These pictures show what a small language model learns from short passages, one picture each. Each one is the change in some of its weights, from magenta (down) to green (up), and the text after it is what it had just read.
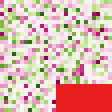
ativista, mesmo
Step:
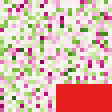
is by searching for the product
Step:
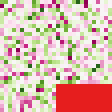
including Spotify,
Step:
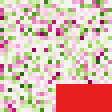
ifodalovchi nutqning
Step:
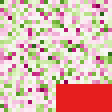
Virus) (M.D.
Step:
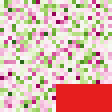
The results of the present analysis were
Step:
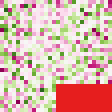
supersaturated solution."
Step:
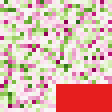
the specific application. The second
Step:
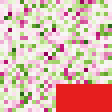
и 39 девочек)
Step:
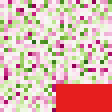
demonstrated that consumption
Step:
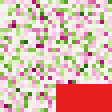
ha pasado por un proceso
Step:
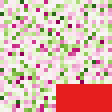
ошириш ишларига
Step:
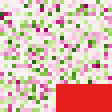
to analyse heavy metals
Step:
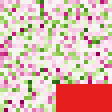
presented. Ключевые
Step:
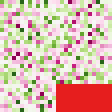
that reinforce the capacity
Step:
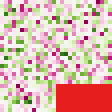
de formation, permettant
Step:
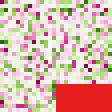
iterations set at 100,
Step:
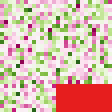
Harper & Row,
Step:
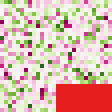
e poi scende verso
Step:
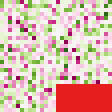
в последние
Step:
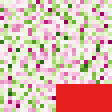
monitoring. At the
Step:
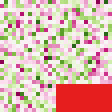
brittle materials
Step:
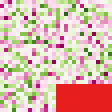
aos estilos modernos do
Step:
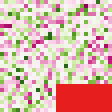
to increase or its stock
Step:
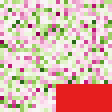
While Dereje et
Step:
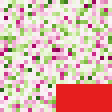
Categories of Property
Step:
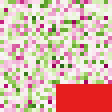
на разглеждания
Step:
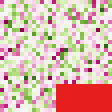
presentation of information and the large
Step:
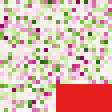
do zoneamento ambiental
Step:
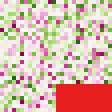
агар шеър
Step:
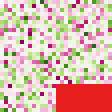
(few weeks of
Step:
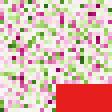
into task-oriented control using
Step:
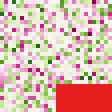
We show that the effect of
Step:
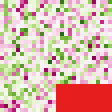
demanding structural and load
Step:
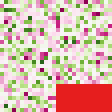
the novel method is much
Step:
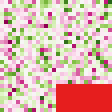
заказе ведется
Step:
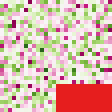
vector of bids *b*
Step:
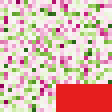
die die notwendigen
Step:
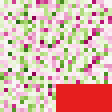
dessas políticas
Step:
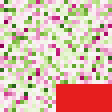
the activity will be asked to
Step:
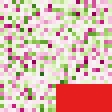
maxima* (SWE)
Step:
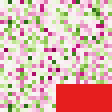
connessione con la particolare
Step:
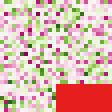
increasing emphasis on
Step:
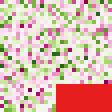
untuk menghadapi
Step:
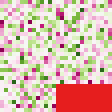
mafkurasidan xoli
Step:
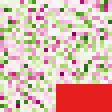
fanlari sohasidagi
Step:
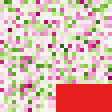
firm's knowledge acquisition
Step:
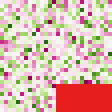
stenosis of the left and
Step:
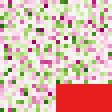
Hakikat, Ilmu
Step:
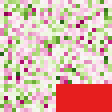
Al_2O_3 back
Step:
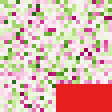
e a obrigação social de
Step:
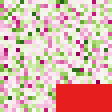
across medical and dental
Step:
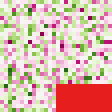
of view are considered to have high
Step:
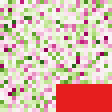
unlilar til oldi
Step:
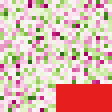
Н.М. Сучасний
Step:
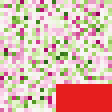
d'existence contre les
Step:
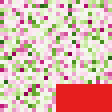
major challenge.
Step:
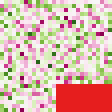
и сополимеры с
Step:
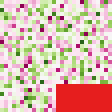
públicas cujo
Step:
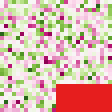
are no findings of refunds
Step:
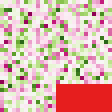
figures within brackets indicate
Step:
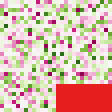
such as the occurrence,
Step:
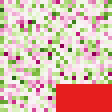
кислот було
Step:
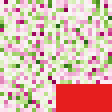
which reached 3.08 in
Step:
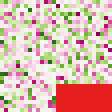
contributed to the reduction
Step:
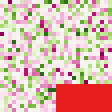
amalga oshirish,
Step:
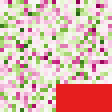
Petak Pengamatan
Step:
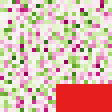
Majesty gave,
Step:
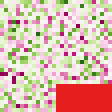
ayollarning biznesda
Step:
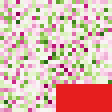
appliqués aux
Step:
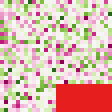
aplicado y se acabara
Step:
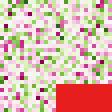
reviewed the data, read
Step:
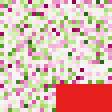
meet the needs of the growing
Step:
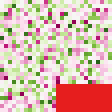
febrile illness,
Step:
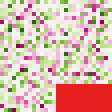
Zhu, Q. S.
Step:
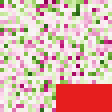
of biofouling
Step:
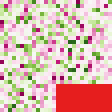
of admission for the
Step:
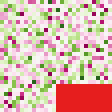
global economy. This
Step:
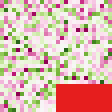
4 Қизил
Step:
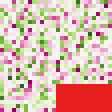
standing long jump,
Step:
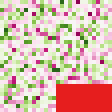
“Todo individuo
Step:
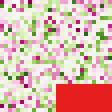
та суд мажлислари
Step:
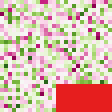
presenta un análisis que
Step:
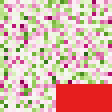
continent, following our
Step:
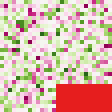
de professores, e têm
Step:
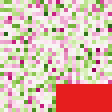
the data of 30 Iranian
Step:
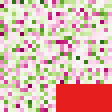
denotes the pixel value
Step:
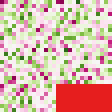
maktablari, ijod va
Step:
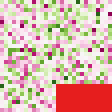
maktabi infarmatika
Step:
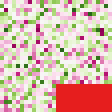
executada no recital de 20
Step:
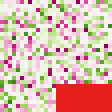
дисциплин на
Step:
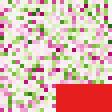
and credit", focus
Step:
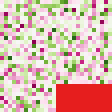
Software 2.62
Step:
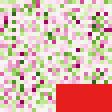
software was used for the
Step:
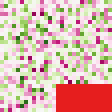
is on neutral ground to
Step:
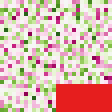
de infecções repetidas
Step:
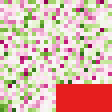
dilaksanakan dengan
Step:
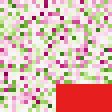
is előfordul,
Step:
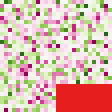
productions, whether on the
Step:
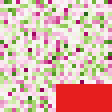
their offering by looking at
